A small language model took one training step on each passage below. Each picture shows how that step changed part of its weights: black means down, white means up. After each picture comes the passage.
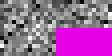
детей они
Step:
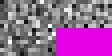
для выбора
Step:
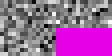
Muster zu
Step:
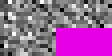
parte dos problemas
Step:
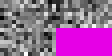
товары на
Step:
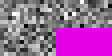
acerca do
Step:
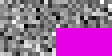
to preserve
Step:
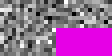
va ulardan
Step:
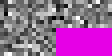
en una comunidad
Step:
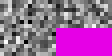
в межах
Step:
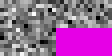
du pire
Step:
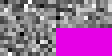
of Capital
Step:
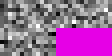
в суровые
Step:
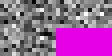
O caso
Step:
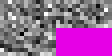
leva o
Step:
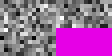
semester I
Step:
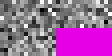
qulay va
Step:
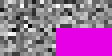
uni estetik
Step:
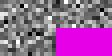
pelo mar das
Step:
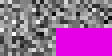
marcos e
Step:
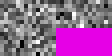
com nomes
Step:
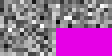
incisi in
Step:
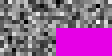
trabalho. As
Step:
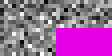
K. v
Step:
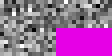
e utilizem os
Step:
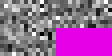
e aplica
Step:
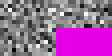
urgentes pela
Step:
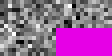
на одной
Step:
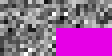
IN SOIL
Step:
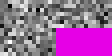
Figura 4 –
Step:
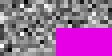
це не
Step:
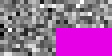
que ainda
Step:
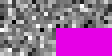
изданий для
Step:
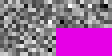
base cultural
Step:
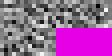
le prix
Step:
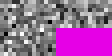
6 – soni
